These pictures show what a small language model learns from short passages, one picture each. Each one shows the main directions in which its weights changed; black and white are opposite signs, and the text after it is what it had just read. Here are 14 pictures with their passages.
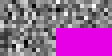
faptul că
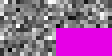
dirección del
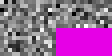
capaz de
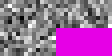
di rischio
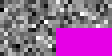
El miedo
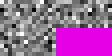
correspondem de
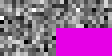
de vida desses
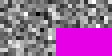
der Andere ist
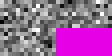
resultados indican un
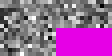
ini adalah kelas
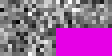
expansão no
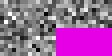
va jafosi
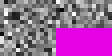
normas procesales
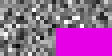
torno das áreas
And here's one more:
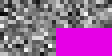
la normativa
